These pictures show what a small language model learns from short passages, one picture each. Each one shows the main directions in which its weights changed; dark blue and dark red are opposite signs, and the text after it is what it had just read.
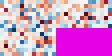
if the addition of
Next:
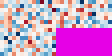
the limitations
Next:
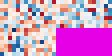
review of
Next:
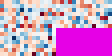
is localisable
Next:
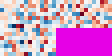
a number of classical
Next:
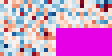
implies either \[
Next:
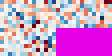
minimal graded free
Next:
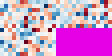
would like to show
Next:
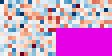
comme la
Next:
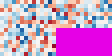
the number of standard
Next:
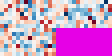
but rather the
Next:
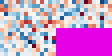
in the asymptotic expansion
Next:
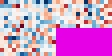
throughout that
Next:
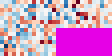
the neighbors of
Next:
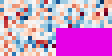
There is a natural
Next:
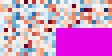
the first problems that
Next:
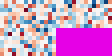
the third by
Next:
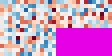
the conditional expectation
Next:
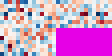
is generated in degree
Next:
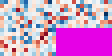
are isomorphisms,
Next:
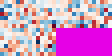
test points that are
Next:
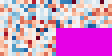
the Poisson
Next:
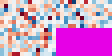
types: \par
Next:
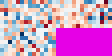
in the just
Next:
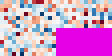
to a well chosen
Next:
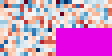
such that for all
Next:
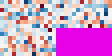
almost complex structure
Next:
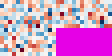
is somewhat
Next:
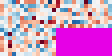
the patterns
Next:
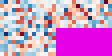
is the study of
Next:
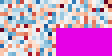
with irrational
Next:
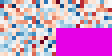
plots of the
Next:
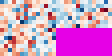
modulo the
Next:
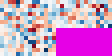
argument in the
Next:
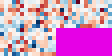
case connections on
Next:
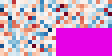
degree and the
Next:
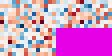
multiple state variables has
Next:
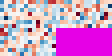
section appear in the
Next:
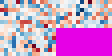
in the domain
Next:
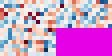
\infty )$ for
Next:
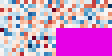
the hard constraints
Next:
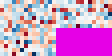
the short end
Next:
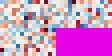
form on on
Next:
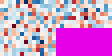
when restricted to
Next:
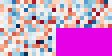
the numerical experiments
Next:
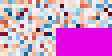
and let $F
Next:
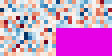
By simple computation,
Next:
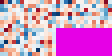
following holds for all
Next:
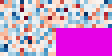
We now introduce four
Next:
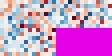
affine toric variety associated
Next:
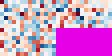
Weyl functions
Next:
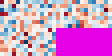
values of Dirichlet's
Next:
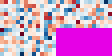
is minimal.
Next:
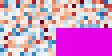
both electric
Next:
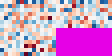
well known that the
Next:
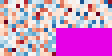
The family of
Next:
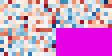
Assuming that
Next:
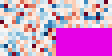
and thus the proof
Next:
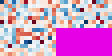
respect to $
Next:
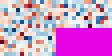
of the generating
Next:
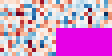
neck" of
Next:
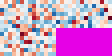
same symmetries
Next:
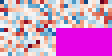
in the scalar
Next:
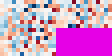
the score
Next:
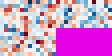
which $\T
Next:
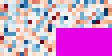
will be used to
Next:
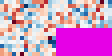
of properness,
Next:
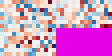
but that is not
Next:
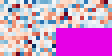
that the total
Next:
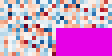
way. The
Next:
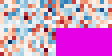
f$ on
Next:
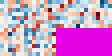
moduli space of
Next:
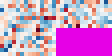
a sum over the
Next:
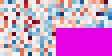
\item If
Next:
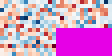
As a direct consequence
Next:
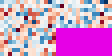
\epsilon$, there
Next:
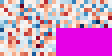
if we assume
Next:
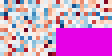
problems is given in
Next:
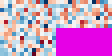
$C$ containing
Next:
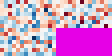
so has equation
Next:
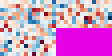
can rewrite
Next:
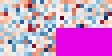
of the type
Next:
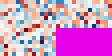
algorithm}, is described
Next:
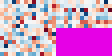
the stationary
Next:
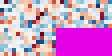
ICV test
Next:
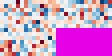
equivalence (see
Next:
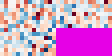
The proof of the
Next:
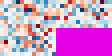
of moves it
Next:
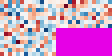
bounded interval of
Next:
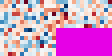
y ( g
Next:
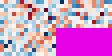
not include these
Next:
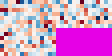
in both space and
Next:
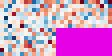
url =
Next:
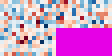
over all convex
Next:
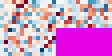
cannot determine
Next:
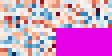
an important role
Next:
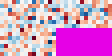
the text
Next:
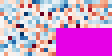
to convert the
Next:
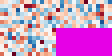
of the column obtained
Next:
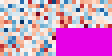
B$ is
